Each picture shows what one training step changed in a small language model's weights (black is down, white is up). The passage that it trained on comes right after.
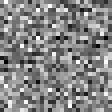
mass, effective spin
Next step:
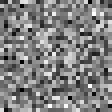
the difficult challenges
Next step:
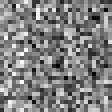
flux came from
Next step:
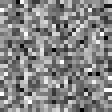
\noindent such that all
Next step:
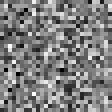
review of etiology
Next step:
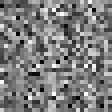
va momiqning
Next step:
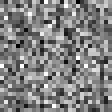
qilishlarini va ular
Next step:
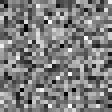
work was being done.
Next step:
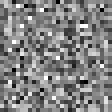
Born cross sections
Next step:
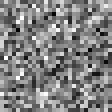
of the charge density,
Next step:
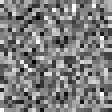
nisbatan esa
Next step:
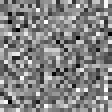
Simply, we
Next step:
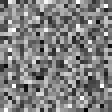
pelas configurações que
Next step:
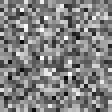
flat rotation curves beyond
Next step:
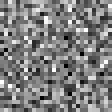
dos possíveis
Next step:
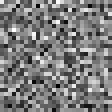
olib keladi.
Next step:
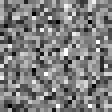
pe centura.
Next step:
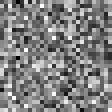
general characterization of
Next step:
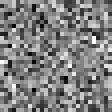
мыслей в
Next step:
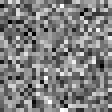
en meer. De
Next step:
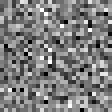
fix issues. We
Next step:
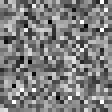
da queda do
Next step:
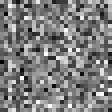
es durch den
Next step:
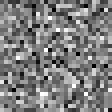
an important role in the
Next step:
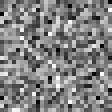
1 $ (small
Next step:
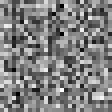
and non-relativistic
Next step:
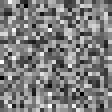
um aumento de
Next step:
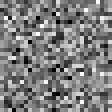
fluid. (c)
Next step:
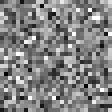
density is basically always
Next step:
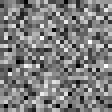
converted pitch
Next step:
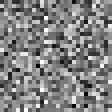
For characterizing common
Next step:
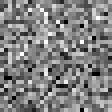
parameters. We first introduce
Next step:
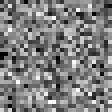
Thirdly, in
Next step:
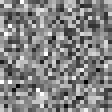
such that the molecular
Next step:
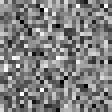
olib borish uchun
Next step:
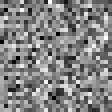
the time it took
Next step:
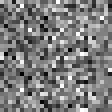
T., Shumov
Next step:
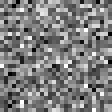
the merger event,
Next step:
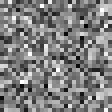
nas questões
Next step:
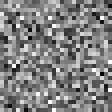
wedge, where the
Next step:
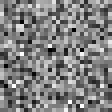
and has generated significant interest
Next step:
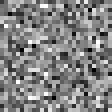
determined by two-dimensional
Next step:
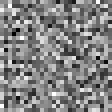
the electric field distribution
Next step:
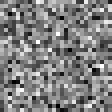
is 11 codes.
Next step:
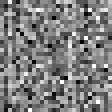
this specific evolution. Our
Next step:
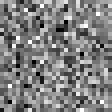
yaşta olan
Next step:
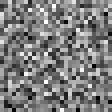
branes. We will
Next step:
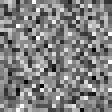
школи, для
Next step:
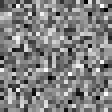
I was reading this
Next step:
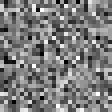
biri teatr
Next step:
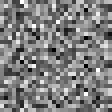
reported that magnetic energy in
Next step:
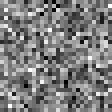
ularning chuqur
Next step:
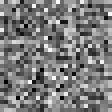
etiladi. •
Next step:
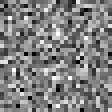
computing (MEC)
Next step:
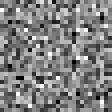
di seluruh
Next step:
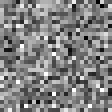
and two dimensions,
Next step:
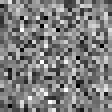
Shuning uchun,
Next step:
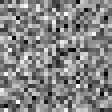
Esto debemos
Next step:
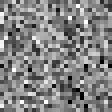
ARPES intensity of
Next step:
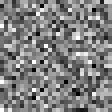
evidenced that high
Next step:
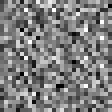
inson hayoti va
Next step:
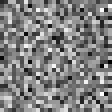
estos casos de
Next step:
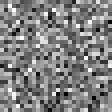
the magnitude distribution is not
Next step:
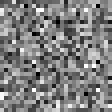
15 parcelas
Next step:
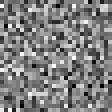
used in data collection
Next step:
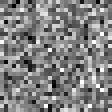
the two primes.
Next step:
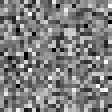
set of the moon
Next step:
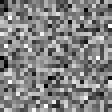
no other significant effects were
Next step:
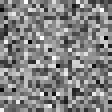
Recurrent Conditional
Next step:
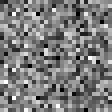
Arrumação das
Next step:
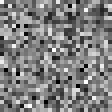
xavfsiz ,
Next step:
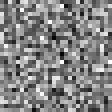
makes a non-trivial
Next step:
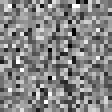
a thermodynamic theorem
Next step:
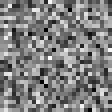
pele passe a
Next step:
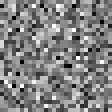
of white dwarfs
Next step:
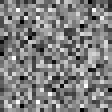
tudo que é
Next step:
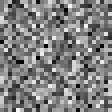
of grains of comparable
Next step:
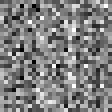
in the scalar case was
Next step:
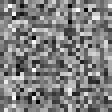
axis tunneling there
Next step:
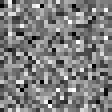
parameter set. Based
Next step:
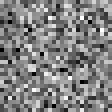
de Roma,
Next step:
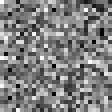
тенденцій розвитку
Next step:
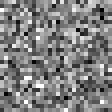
sustentar a
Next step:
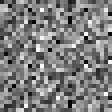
space}, {\em
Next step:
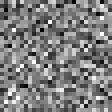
по высшей
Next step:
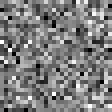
com mobilidade
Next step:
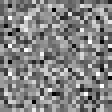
une contraction sur
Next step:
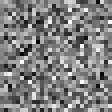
alogene invazive
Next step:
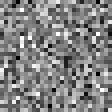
the occupancy of a
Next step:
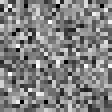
the URLs in
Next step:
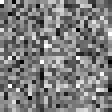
yillik tayyorlash
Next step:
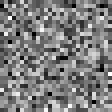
pada konteks
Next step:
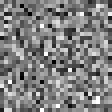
sharp transitions in the
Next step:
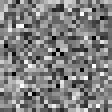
of atoms. However,
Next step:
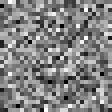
De nos jours
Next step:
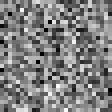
ularni zamonaviy
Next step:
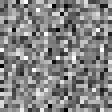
report a measurement of the
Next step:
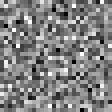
e apenas
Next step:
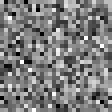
kegiatan yang
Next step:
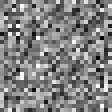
with this level, the
